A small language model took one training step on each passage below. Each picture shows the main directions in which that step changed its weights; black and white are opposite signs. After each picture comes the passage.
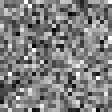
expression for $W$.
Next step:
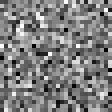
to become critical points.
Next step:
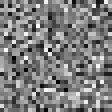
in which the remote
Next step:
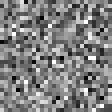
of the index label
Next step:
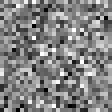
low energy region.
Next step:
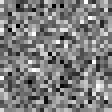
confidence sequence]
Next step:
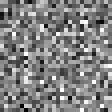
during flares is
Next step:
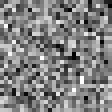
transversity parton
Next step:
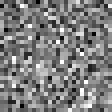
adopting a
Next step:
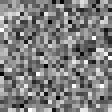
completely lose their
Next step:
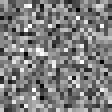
$\om$; that
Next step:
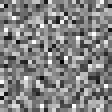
in the opposite
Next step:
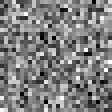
the strong absorption of the
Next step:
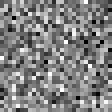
can explain both the
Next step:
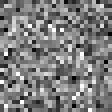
$\sigma$ small by
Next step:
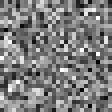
(left) shows the
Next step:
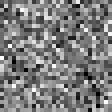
phase and the weak
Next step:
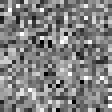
was demonstrated above,
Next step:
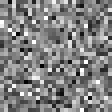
\log A.
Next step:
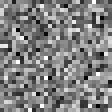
the case in the models
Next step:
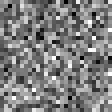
and the corresponding tree
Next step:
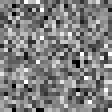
product is associative.
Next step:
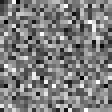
the fiducial pairs
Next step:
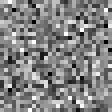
\over v}
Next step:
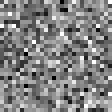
spectral fitting. For
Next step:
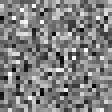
that the method presented here
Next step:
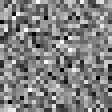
spin-up and
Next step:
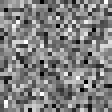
the magnesium cluster
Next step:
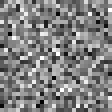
barrel part of the
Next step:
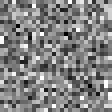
the projected area that
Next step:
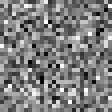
in diameter, which
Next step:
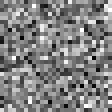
what the developer
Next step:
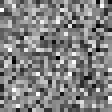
For the other models,
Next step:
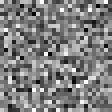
illustrating that
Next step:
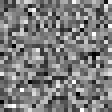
into decay modes other than
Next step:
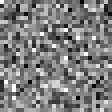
its position for the
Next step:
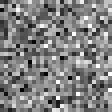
delimit their
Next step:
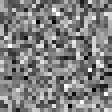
and QCD analysis all
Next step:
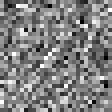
of privacy
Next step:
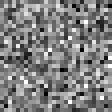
comment is relevant.
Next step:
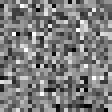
less singular contributions that
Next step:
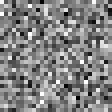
the intention of
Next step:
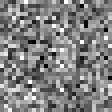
without tangent vector
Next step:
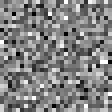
energy terms) are shown
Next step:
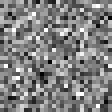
corresponding to the ground state
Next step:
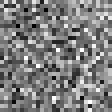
low temperature and high
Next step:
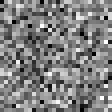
redshift, leading to
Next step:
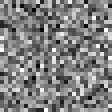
no redundant
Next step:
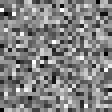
Note that still additional contributions
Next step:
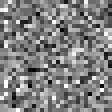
substrates using
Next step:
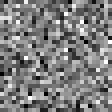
elsewhere (in
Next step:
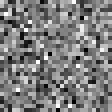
is summarised in
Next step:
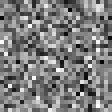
$\mu$ the
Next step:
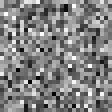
role of $a$
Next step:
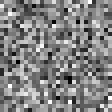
of the encoder,
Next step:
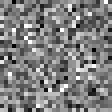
belonging to different
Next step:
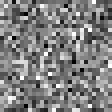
the covariant
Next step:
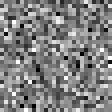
need to implement
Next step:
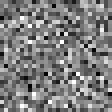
$\tau$, according to
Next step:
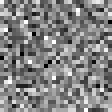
dynamics. We show that
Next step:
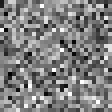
paper, we solves
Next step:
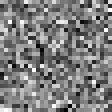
thank Ady
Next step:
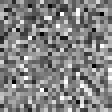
the spin-flip
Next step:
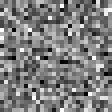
However, the modern
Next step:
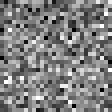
bath. For this
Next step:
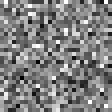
in the document.
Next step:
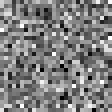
algorithm to decrease.
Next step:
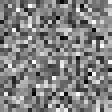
the bright orbital
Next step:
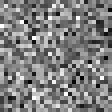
variables, namely
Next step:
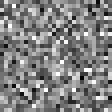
As has been discussed in
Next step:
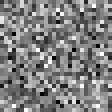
case, we broke
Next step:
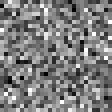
basis. The kinetic
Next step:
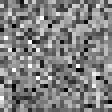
of the reflection
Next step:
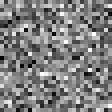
experiment configuration panel shows how
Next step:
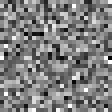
remains applicable for
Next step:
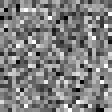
left panel and about
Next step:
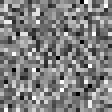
after modifying its
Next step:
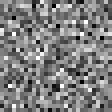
that during the first wave
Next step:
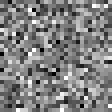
blocked automated
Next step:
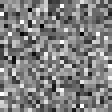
reentrance of
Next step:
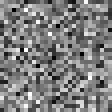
over all final states
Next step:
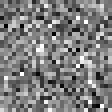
$\Gamma$ of
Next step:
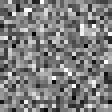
population parameters decreases.
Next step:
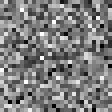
the SC and
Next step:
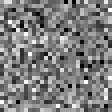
to be generated by this
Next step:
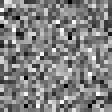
by grouping all
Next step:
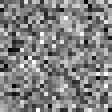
plot the separate effect
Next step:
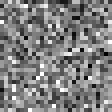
a basis of the
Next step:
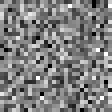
interoperability was
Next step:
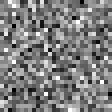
in CFT and
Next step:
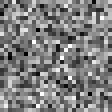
the amount of
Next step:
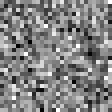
characterized by natural
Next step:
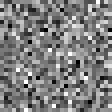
As metal is
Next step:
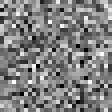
figure carries a clear
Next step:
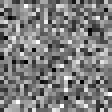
as charge distribution in position
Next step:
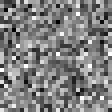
cluster by selecting
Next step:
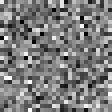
The APU is a
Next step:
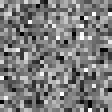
is currently a
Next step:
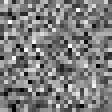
with uniform couplings on
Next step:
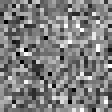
constant, there is
